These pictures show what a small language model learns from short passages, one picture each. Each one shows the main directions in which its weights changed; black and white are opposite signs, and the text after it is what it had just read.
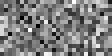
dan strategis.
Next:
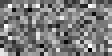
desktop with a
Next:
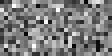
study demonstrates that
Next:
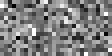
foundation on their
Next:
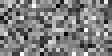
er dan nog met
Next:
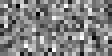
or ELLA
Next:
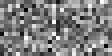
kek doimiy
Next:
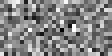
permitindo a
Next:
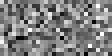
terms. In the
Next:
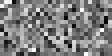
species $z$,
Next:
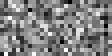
& p \Delta
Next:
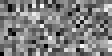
intervals in them
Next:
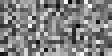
the quivers share
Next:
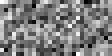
mol) was
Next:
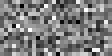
di tempat.
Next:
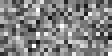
the sublattice
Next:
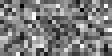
telltale sign
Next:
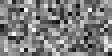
out randomly in 7
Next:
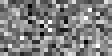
e non cedere
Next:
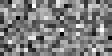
physical system is quantum
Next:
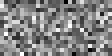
і роботи
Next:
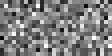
bypass this problem
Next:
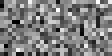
для виконання
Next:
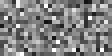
the notations used
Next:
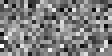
entire collection
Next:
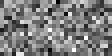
ва атроф
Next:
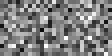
Biological and
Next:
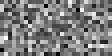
method, the roles
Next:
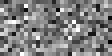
depicts a
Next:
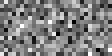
da tutte le
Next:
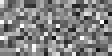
roboty z
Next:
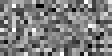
within the framework of
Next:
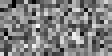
issues of teaching
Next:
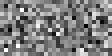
de Angle,
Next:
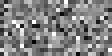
în Revista
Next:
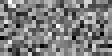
agency funding the
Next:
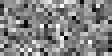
al producirse el
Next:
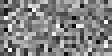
- April
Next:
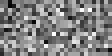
from Equation
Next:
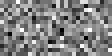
an attractive
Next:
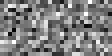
features of the active
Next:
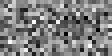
a classical particle with
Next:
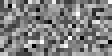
recente, a
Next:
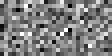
current of 4A.
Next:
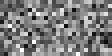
the full dilution
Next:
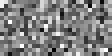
weak system-size
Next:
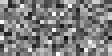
overflow, which
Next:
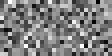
been hurting the
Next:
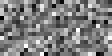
flares is
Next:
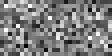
eficacia y
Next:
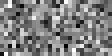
de visitar
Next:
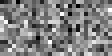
The results are fourth
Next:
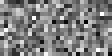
to discuss the main
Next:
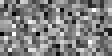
diffusion zone is
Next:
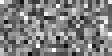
to work within our
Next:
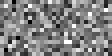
accordance with the
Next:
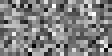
have the opportunity
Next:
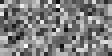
ponto de
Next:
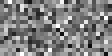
labels. For
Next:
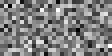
components both decrease.
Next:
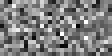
model and an algorithm
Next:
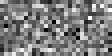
the controls no
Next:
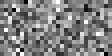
menen birge
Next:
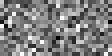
va RNN
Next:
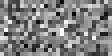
A}\ }\textbf
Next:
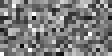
over the full range
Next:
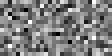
structure after termination of
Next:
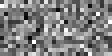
especialistas del
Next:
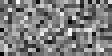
of substantial
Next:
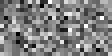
la Facultad
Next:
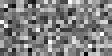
of pressure in the
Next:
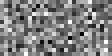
the power $\alpha$
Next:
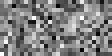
RAN and digital
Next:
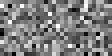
security. The control
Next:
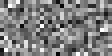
un impatto
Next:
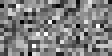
say, the
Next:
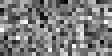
function in time; that
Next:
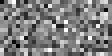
oscillations in
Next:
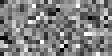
10% in NEM
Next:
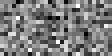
appropriate behavior at
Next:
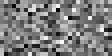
levels, policy frameworks
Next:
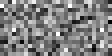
list of sets of
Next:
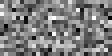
initial parameters at random
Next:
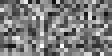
qualité. De
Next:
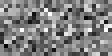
acquisition and provided
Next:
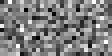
score cannot,
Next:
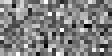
features by computing the
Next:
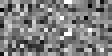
of convolutional
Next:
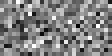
faz sua
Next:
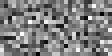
the teacher's
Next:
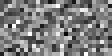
to the flashy
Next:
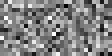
Human Development
